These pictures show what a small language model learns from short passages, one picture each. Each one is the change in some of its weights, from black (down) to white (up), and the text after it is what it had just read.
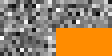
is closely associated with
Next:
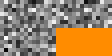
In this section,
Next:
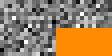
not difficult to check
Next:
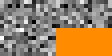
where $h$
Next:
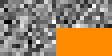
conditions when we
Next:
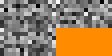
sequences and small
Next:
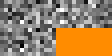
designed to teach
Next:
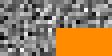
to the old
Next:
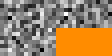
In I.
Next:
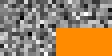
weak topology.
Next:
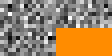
are confined to
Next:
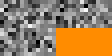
of a constant
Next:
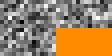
the system parameters identification
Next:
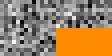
organic C%,
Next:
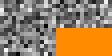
determined the presence of
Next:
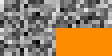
and the weights
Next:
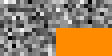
$\sim$ on
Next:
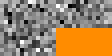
(Standard form
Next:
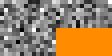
interviewing, and
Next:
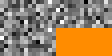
and social media is
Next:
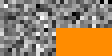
aggregated variables,
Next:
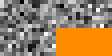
the same contribution,
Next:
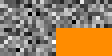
local parameterization of
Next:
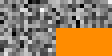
national security, and
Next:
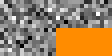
Effect of
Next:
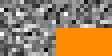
consider a domain
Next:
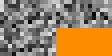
of the top
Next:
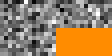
the heat pump
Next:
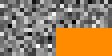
bounded bilinear operator
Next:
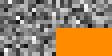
more experiments like
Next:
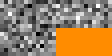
two subsections.
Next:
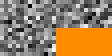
the notions of
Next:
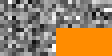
the method of
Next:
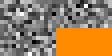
Run 1 results
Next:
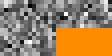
for facial
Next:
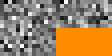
Mathematics Center in
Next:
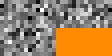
is similar, but
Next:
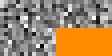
The results obtained are
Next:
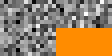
smooth schemes over some
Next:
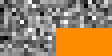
execution was performed
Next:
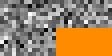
Sobolev embedding.
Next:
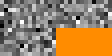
based upon maximum
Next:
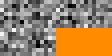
and health of the
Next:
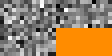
multilevel correction
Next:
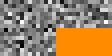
situ evaluation of
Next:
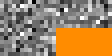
altered neural activation
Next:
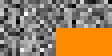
using natural neighbor
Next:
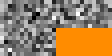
to triangles and
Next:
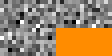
correct understanding of what
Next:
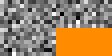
respective functions $$
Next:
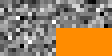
all his care,
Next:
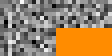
CFD calculation
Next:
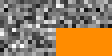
a subgroup of
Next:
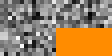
the theta series
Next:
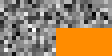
of a text they
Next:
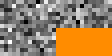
H., and
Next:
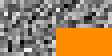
the quest to
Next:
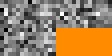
carrier transport
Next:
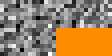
map such that
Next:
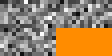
binary optimization problem
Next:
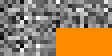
cattle and
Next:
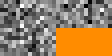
$ the contracted
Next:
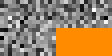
to\linewidth {
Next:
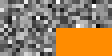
raise three
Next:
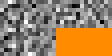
in mind that
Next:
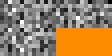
chosen randomly uniformly among
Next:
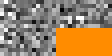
Conversely, if
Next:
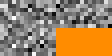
both sides of
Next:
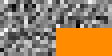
is to support clear
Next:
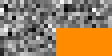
B$ to denote
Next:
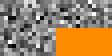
following agents have
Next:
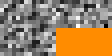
the internet weekly
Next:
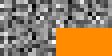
\gamma \in
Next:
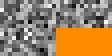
with the establishment
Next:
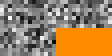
this age group,
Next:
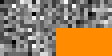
the LVQ
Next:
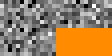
all classical groups.\\
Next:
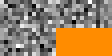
majority of them
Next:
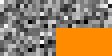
be contained in the
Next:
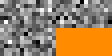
and Environmental
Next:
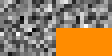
that by the chain
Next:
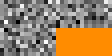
quality and speed of
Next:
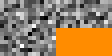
and with a standard
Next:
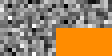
presented in this paper
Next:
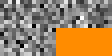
Open Science practices
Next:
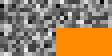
as session
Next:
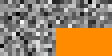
famous Calabi
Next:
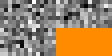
electronic voting
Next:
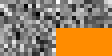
of Faces and
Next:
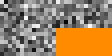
acid on the residual
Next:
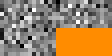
Learning Algorithms}
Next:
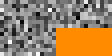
sciences and
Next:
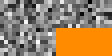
is a ${\mathbb
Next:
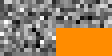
beneficial - the
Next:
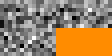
For any stability
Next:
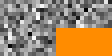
issues arise including sharing
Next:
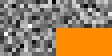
by conservative
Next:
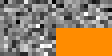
smooth asymptotic approximation.
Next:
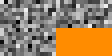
consistent with the study
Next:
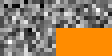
was two back
